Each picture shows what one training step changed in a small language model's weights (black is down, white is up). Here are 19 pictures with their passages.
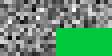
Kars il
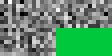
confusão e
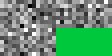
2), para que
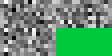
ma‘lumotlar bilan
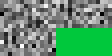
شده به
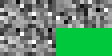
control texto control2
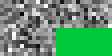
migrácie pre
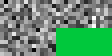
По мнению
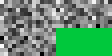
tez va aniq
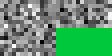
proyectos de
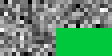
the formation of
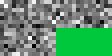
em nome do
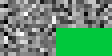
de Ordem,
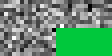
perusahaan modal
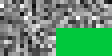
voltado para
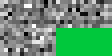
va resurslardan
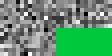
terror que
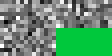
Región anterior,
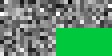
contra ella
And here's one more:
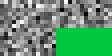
aquí de
